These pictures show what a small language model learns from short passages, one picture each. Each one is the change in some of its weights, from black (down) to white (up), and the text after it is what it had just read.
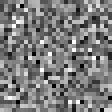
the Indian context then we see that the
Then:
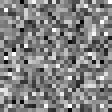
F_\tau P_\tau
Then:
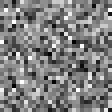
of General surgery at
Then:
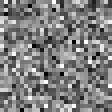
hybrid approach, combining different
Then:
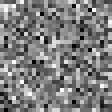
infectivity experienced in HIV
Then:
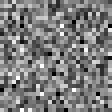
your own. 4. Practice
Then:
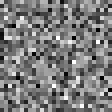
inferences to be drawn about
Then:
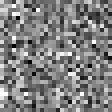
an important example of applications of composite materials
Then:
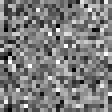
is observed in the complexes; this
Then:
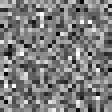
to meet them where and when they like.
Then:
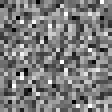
declares that she served on
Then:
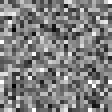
Agreement DSS Decision
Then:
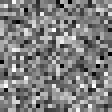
e.g. Catalan and
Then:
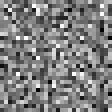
°C 1 st week
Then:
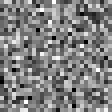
a diverse pattern of
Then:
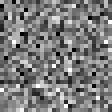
process in the inseparable unity and
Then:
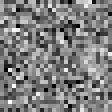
developed by a local university (AP
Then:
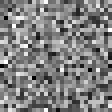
the 5E phases, with particular
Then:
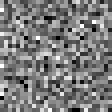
and job performance has partial mediating
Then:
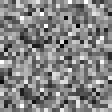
ethics committee, an
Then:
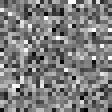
for early childhood education and
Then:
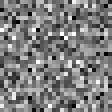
range of octahedral
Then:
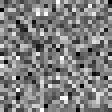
machines, and also the ways to
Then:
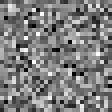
the rural (42.1%) and
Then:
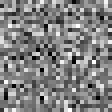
mol dm⁻³,
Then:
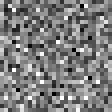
is greater than 0.05,
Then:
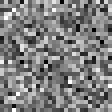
Blasius equation using parameter
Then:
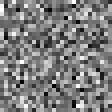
industry. Afiantara,
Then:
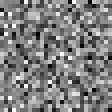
serving disadvantaged communities
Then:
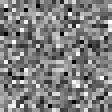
spectra : Absorption
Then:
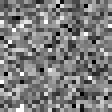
protesting against "approval
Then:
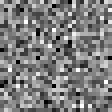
to set up the running environment.
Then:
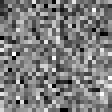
is used (Fig. 2A). It is
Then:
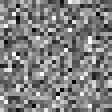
The intent is to reveal how
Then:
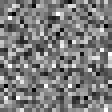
the side effect profile of the compound
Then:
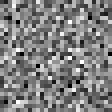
tooling, fixtures and other
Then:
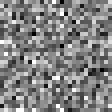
feeding success Ixodes
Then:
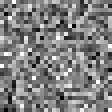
includes 100 cases, out of which,
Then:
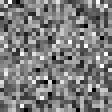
however 10 indicator metrics will be
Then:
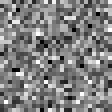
*N* - Potato producers
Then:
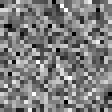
plug only [5], which will be
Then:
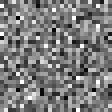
of food additives are lower than in
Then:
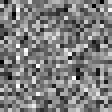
Learning. Its main task
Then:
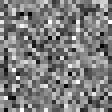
salt content of water from the
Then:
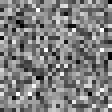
membrane network synchronization
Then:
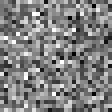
and Zhao, Xuan and
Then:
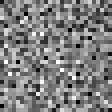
in the lowland areas. 20a
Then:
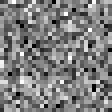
estimate the end-members
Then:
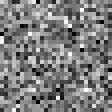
suffering from DM, with
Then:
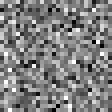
and interested community members and
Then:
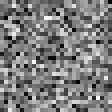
was employed by Innovalia
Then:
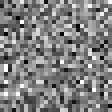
Cortega 2x2
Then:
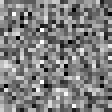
with a small excess. Finally,
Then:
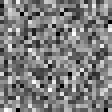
Deliverable D2 Work
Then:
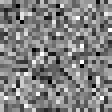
3.16 for KSWP, and
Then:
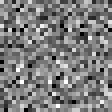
be expected that the effects of the
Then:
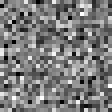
prevent onset or delay the
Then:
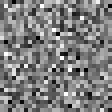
of the "head" of a
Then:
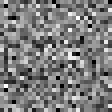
time in hearing gain.” These
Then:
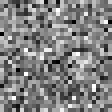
of Different Skills and
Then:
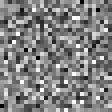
the other hand, it increases the model
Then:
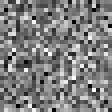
project that produces, collects or processes research
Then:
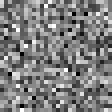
faecalis* (Ef),
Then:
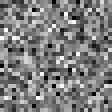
produced throughout the tropical and
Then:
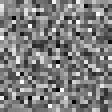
class of fully coupled
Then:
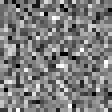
2015). Conversely, such selective
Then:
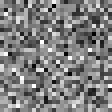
the hosting capacity concept to
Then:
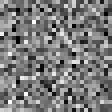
will have a social technology in our back
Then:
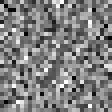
each other.” Software
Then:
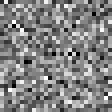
interests in the Syrian
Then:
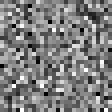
a limited distribution, while others are
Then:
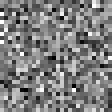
axis being divided into equal
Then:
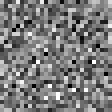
can be obtained either manually or
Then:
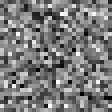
time, with increasing cost of minerals and
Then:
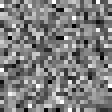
except for treatment P5 and P6.
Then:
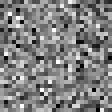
hampers the effectiveness of their
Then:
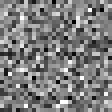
made to agglomerate and form
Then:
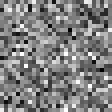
billion full-time
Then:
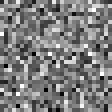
September to December
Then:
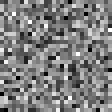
"instant composition" with a system
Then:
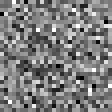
foils on float glass
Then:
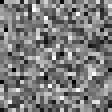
distillation. The mixture was
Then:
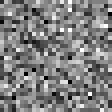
a laparoscopic
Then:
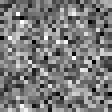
(converted from Rockwell C
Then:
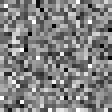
Academic Writing in terms
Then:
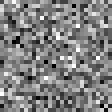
-\omega_s &
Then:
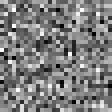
commonly used in respiratory and
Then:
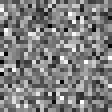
study. 2.2. Study area
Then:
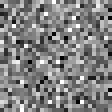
of carbon nano materials. The
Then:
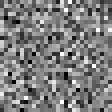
and maintains optimal soil
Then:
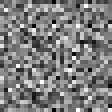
timeline, or a timeline of
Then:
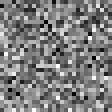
the 2 groups: (1) duration
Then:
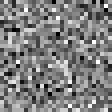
conditions by mechanical transformations, such
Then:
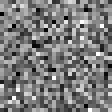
necessary, with weapons in hand,
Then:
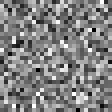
group of people to find many solutions for
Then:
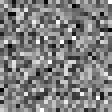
number q “preserve”
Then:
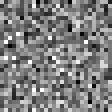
on phase space reconstruction.
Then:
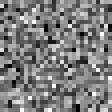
during inspection missions, we aim
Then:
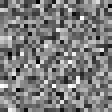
of the chimneys and for the
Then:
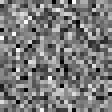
sustainability in Zamfara
